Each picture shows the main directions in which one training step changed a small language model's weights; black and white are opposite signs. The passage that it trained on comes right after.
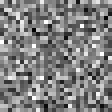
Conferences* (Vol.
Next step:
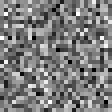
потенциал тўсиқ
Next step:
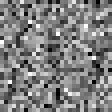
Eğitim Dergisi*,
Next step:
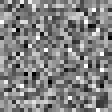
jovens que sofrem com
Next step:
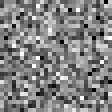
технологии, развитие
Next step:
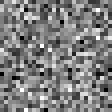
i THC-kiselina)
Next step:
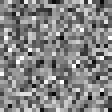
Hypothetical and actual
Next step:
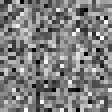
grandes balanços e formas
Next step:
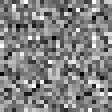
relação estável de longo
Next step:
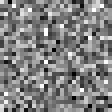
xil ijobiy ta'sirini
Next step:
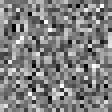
de Educación Infantil en la
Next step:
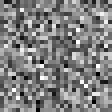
unga moslashish choralari
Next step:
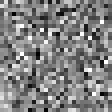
суфиксом, као:
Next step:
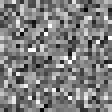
bakhtiniano, pois
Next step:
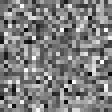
émis par la voix »
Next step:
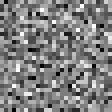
durch den Klimawandel,
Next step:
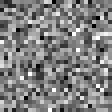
extrema importância, mas
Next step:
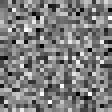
bilim ko'rsatkichlariga
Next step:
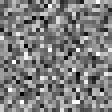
dan juga kosmetik
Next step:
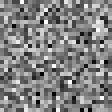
kung saan naglalaro
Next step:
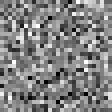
infratuzilmasi, pul
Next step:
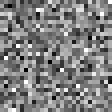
nas Regiões Sudeste
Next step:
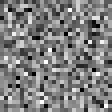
discusses a comparison of
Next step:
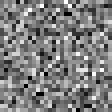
boʻlish, guruhning
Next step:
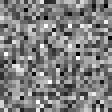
pacientes e profissionais,
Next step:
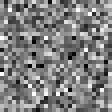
Черкашина А. О.
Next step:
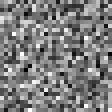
—ambas obras señalan que
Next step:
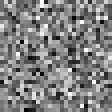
yetishmovchiligi va
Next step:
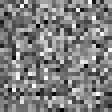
mismo informe, no obstante,
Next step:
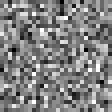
muestran en la tabla
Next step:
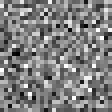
ijod qilgan allomalarning
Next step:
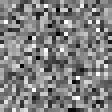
е по-развит в
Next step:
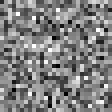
nozik qirralarigacha
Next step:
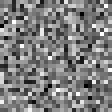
fe'li o'rniga
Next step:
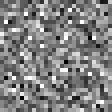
цифровізації в
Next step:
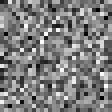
protokoliga asoslangan
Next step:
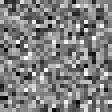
kontentlarga e’tibori
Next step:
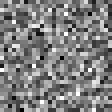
України: Закон
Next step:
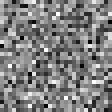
Engineering Conference
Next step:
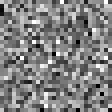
studi lanjut dengan
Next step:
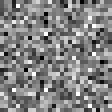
tuzumini zo'rlik bilan
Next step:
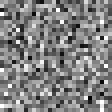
маълумотларига кўра
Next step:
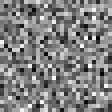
ta'sirlanadi. Bunday
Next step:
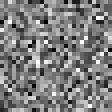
purpose of the article is
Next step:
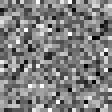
na obra de Lina, mas não
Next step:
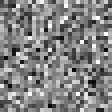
huquqlari bo'yicha
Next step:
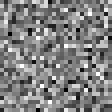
Саидова Ш.О.
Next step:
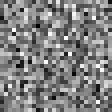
ricerca attuali sul
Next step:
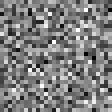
of which depends on the
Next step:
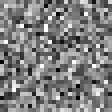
chiqadi: ijtimoiy,
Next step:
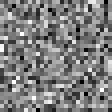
kunda koinot tuzilishini
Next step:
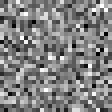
En este sentido, también es
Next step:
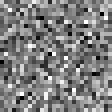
F., Azimova M. N.,
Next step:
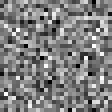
al. Determinantes sociais da
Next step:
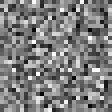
y pantallas verticales para los
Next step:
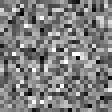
а изменить его
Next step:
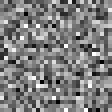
a Michele Cerulario*,
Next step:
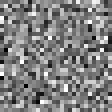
Таким образом,
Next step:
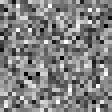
este reto como uno de los principales
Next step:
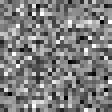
spavanja. U: Latas
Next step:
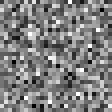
de conectar los hechos con
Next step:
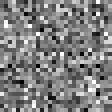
державного медичного
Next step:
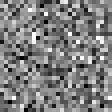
o'qrayib qarashi
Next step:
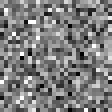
прогностики // Под
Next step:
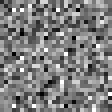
ўтиш учун қулай
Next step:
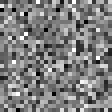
de salud por su elevada
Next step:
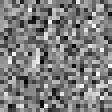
по сравнению за таким
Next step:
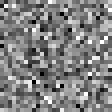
Для достижения своих
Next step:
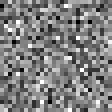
ESTUDIO El presente
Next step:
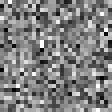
¹Abu Rayxon
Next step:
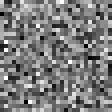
a les estratègies que
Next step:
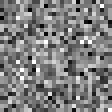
importa es, precisamente,
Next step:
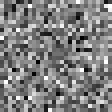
iniciado formalmente con la
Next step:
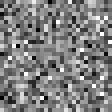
affected retention of
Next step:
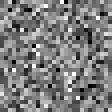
biçim yaratma
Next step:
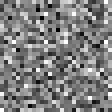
und Klagenfurt.
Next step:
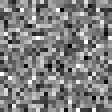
определение наружного
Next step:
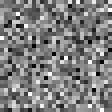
відокремленими один
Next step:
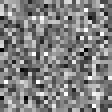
meditsinasi jurnal*,
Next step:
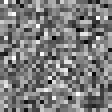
Lei Maria da Penha no
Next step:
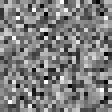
мамлакатнинг ўзига
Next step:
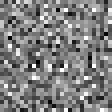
руҳда деб баҳо
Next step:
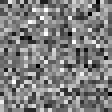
imkon beruvchi noyob
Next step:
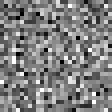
sun'iy intellektga
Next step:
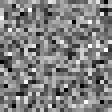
erótica lo mitificado. La
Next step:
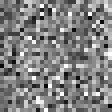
& Yakubovna, S.
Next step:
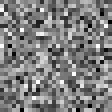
Dilihat dari adanya
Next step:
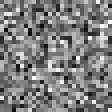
сговору группой
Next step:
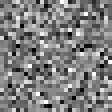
paragraaf met een
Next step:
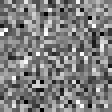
extracción de datos La
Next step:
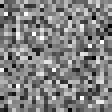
il suo racconto con
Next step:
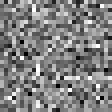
serta standar deviasi
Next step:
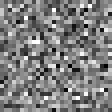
исто време кад и
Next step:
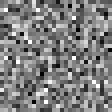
byłoby możliwe
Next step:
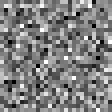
e‘tibor berdi. U shu
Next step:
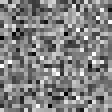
de tensión arterial y
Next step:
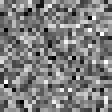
strategik ahamiyatga
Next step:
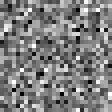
böyük sabitlik
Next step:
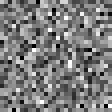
particular for searching events
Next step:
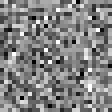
que são narrados; o que
